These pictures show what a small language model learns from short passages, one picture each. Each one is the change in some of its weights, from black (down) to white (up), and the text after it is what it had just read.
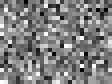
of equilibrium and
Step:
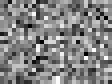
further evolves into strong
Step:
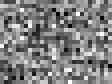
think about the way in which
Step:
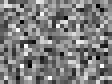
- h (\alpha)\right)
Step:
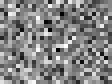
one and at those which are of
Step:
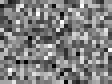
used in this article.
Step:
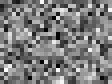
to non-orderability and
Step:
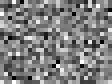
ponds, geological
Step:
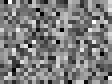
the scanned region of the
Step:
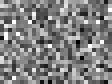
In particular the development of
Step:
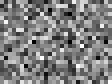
management of such a
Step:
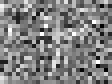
Schur complement of a
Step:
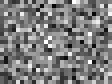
power losses. Since the
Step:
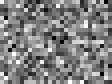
can be rewritten in
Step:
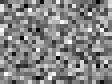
spread over $\sim$
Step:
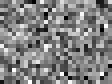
category, indicating
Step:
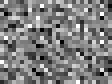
Available from:
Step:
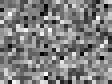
more precisely, to
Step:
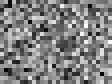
to another two problems
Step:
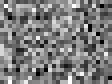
we pursue the
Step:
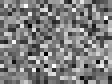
in flow curve modeling
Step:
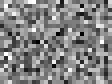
5. Lactose
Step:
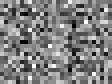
\par In what follows we
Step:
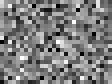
the pre-stress force
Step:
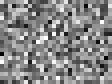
as part of Work Package
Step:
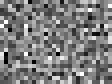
is the total variation norm.
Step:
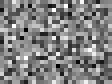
aim of this section is to
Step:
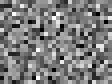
that emitted by stars
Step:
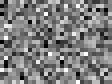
of the vacuum
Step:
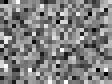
sensor to realize a
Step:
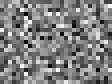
of the β - and
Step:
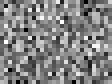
improvement in this field of
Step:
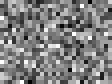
ensuring correctness
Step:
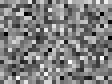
Then as $n \to
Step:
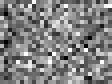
any metal desk.
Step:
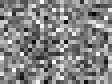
share within Primary
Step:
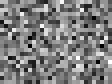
each curve slightly
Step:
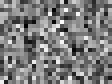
closely the notation of
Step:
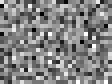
with opposite parities
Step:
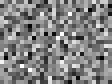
theory under consideration to any order
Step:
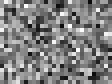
structural results on
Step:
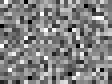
r^2_\pi \rangle
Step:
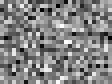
of the interactions in the
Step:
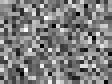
xm we prove v=h
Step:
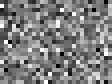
Delta is one of the most
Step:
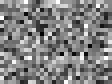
charge $c$ are
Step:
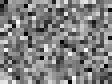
half an hour or
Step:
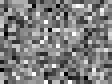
neural networks,"
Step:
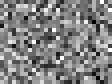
in the side lengths
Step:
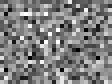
writing original
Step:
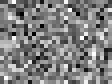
sting The religious
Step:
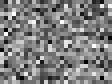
embedded in the
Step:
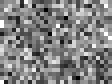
Re} S$ for the
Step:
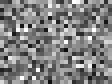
a {\em lower}
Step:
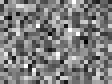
occurs much more
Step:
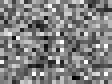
in the search for new
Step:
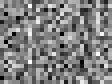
level. To align with other
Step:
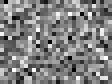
indicated next to each
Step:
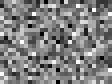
across schemes and
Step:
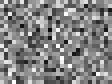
temperatures are in perfect
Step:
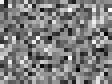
of angle concept.
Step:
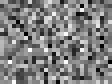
5.6 also hold for
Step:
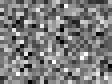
hardness is observed in
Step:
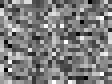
algorithm, there exist integers
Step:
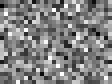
on minimalism. One
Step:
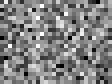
or all of the following:
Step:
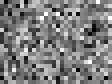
busbarless mode
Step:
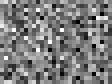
we shall refine the sequence
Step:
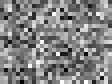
of 1's} \notag
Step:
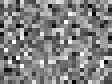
rng as a ring
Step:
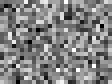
friction forces and
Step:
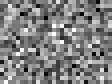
that delivers results of
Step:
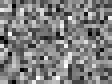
is that the conditional bias
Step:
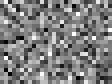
expectation value of the second
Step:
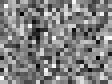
click on *Save
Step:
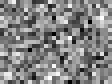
describing irreversible
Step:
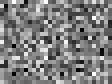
\theta>0 $ of
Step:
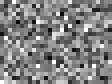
respectively, and C denotes the
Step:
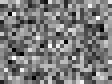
restricted three body
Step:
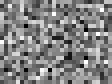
conditions on the processing of data
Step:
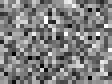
satisfactory because of poor
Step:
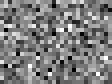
shall see in the next
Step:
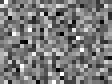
S^*) such that $D
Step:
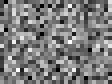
(CNNs) at
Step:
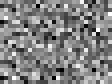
problems in the cost
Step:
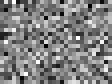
to the lowest productivity
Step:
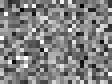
a set-theoretical point
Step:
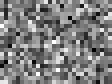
and the right side is
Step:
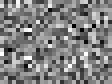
\end{lemma} The
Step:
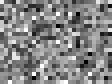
in metallurgical and
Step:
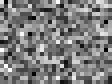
is very difficult.
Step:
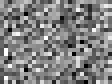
them. \end{proof}
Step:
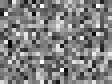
relationships that could have
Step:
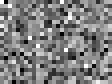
are described as: 1.
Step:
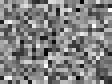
aiming to describe the
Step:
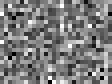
= \sum y_k
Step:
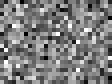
through the different tasks to
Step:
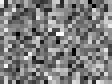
(i) identical sequences
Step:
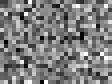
from the others...
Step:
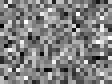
uses a Smart
